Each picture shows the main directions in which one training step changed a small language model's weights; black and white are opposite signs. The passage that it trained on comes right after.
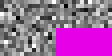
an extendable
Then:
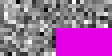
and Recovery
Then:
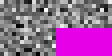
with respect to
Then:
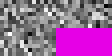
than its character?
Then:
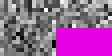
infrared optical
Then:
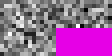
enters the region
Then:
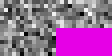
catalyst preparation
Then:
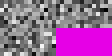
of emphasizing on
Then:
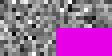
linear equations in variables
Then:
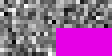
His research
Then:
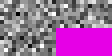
Implications of
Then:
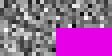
from the free and
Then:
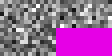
be used to
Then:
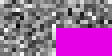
all teams are
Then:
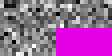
it's demonstrated that
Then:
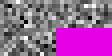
\proof If two
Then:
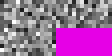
is exponentially
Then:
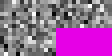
Direct Instruction
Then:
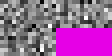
Performance of a
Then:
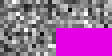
each iteration,
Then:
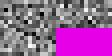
diagonal. On the
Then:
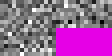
time. \item
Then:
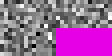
proceed to the proof
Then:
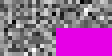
University Library search
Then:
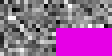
published a research paper
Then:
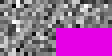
I was very
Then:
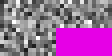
is the thickness direction
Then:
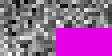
current river
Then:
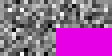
denotes the size of
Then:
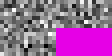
condition, the ordered
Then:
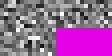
M \to
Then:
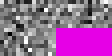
with its metrical
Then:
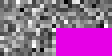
has a derivative of
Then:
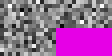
such that for the
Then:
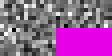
the heat content
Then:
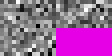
might be associated with
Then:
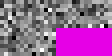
how this representation
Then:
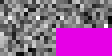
be a projective variety
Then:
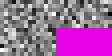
converge weakly
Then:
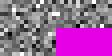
models that produce
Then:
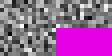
the 1-D
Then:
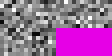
degree $d$
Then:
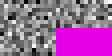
a 33% increase
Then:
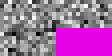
$B$ and
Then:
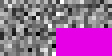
shifts in condition
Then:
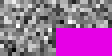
and restoration
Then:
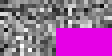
electricity generation is possible
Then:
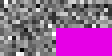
complement, then
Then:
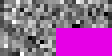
is not easily
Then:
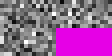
approach used is the
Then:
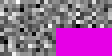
revealed that the second
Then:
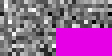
non-negative residue
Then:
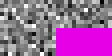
higher frequency of content
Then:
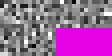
by means of the
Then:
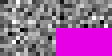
is sufficient to check
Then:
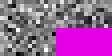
teachers should design structured
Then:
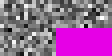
the subintervals
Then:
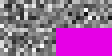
the elements of
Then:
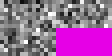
not intended to
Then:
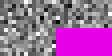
weakly in
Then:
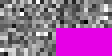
that describe major
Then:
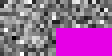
to $h
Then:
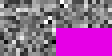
we shall only need
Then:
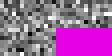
slope, by
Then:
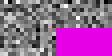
provide a solution to
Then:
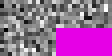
if the polytope
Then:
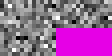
as an alternative form
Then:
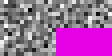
Results: In groups
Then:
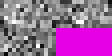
and will be
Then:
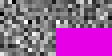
homomorphism (called a
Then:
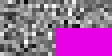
key observation is the
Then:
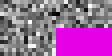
method (with the
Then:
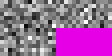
$F$ be
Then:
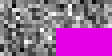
education on the basis
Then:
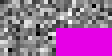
$\sigma$ is
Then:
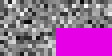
form such as,
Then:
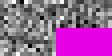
number of possible
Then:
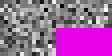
of past performances
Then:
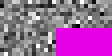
any graph $G
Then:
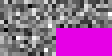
head. Although we
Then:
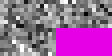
research on individual factors
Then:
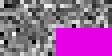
it was a
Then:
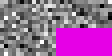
us to look for
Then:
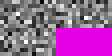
concentrations of the test
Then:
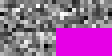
transport planning, there
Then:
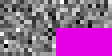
levels of dependency
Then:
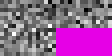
primary objective in modern
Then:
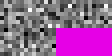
involved in the
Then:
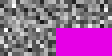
information like FM
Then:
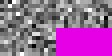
analyzing the last
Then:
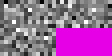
descent of the
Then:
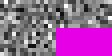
especially during the
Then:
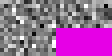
on two types of
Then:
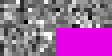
The solver does not
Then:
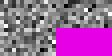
Delft University of
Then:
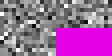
powerful decision based
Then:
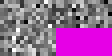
hole transfer is
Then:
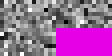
in atmospheric
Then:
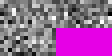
fasting after
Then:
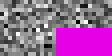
simplicity, define
